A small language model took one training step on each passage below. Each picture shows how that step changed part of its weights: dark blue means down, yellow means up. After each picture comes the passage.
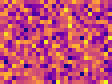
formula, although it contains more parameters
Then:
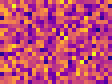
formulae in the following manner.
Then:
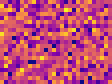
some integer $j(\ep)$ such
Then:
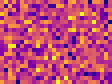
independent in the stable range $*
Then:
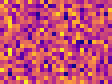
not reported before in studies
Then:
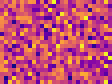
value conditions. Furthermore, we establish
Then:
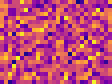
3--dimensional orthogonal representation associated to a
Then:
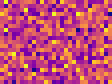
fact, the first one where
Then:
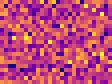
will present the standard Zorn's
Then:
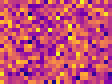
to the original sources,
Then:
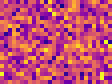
of notations, we always write $$
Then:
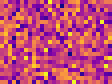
of $D$ \cite[Proposition
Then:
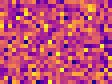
Finally, we construct a function in
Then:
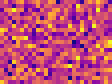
c_s\). If all
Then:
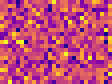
stated as follows: \beq
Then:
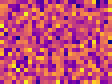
where ${\delta{p}}^n =
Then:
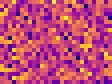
commutator is equal to
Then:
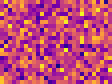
proved the ordinary differential version of
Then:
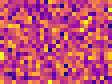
of (ii) is similar, we
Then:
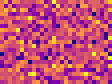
seems to be first stated
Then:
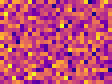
underlying hyperbolic geometry, which is
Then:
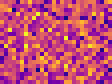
\end{equation} thus
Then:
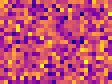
p'$, then $\mu$ is
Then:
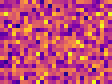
Conversely, let $J=
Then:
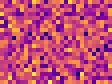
clear that the construction above is strongly
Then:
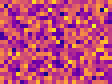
Fourier coefficients $x\mapsto
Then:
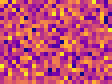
call a $d$-coloring a
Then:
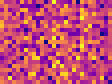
(ARE) to a
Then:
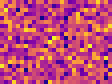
in conjunction with
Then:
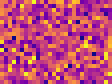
sufficient conditions that guarantee the
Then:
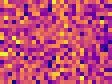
infinite dimensional gluing method
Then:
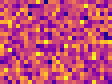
to a % quasiuniform simplicial
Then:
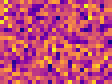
the three-dimensional cone in
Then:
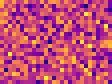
problem and solve it to global optimality
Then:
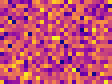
denoted by $P\sim_t
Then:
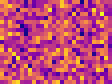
Bonn for giving me the
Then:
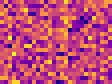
three, four, five and
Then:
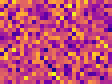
along the paths defined by the
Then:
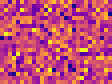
$t_\delta$ such that
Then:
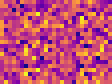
\otimes \ldots \otimes
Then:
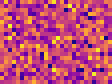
both cases, the value of the formula
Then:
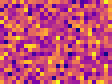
by~$\mathscr A_N$.
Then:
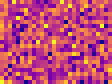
However, the boundary of this space does
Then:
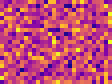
that **£** should obtain
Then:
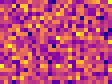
commutator ideals,
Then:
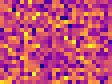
\end{align*}\\ The space
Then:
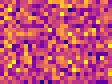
which explicitly characterize the
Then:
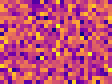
same number of chordless
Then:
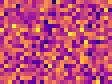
$w\overt w'$ instead
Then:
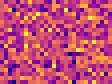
\end{equation*} Then
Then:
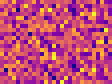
groupoid with one object $V$ and
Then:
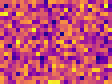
as follows. Let $N =
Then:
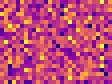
for any $X\in
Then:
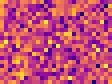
inequalities \eqref{7} for
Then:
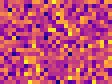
in that Example is also induced by
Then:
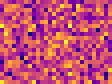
(s) | Carleman
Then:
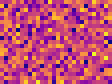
on initial triangulation}\;
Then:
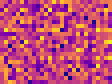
$X_T$ are
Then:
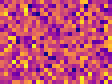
extensions and then extended to arbitrary
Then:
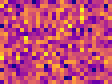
The Samuelson area
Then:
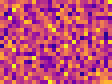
general $n$ is chosen large enough
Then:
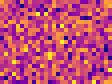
\D$ is a morphism of
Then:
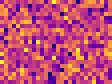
is a positive random variable $K$
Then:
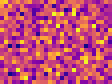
use Brundan's computation of
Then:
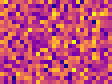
about mixed Tate motives are
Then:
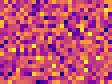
time $T$ uniform with respect to
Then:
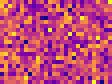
cones on triangles in the
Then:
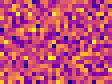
Newton’s second law,
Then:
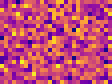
intersect transversally with
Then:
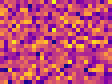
is the number $\D G$
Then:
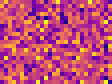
same notations for shifted
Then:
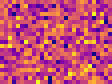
central type} if it has an irreducible
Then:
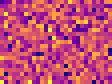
associated with wrong identification is
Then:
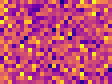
the Bessel functions at
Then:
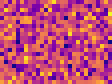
$a,$ we need to introduce the
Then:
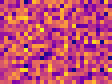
on the bifurcations of
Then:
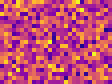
We show some definite integrals
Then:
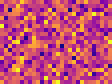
\begin{tabular}{ c | r
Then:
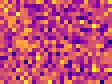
a nilpotent cone
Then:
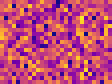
et de signe constant. On
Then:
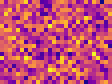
to be governed by the
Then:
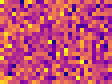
group actions). The lattice
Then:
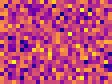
will give the main results and the
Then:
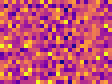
with base points of equal multiplicity
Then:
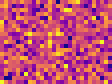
P^2$. The method and
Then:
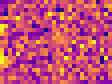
/ \mathrm{Ham}$ on
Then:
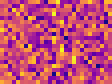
appeal to those who are
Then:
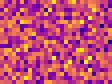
$M$ satisfies the conditions in Remark
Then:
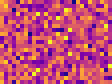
\cite{Le}. This leads
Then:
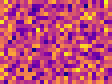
the previous paragraph. Now when
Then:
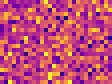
Now, a useful by-product of
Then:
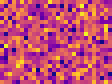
from each of the boundary components.
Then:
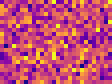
isometries (and act
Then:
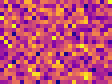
is needed, and therefore less
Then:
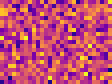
working atmosphere where
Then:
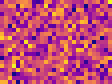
is surprisingly
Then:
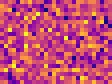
\end{equation} holds for any
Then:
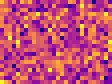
\mathbb{P}_{\nu}$ the
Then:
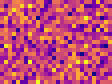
number of the essential vertices of
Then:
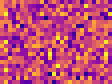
solutions of some functional equation on the character
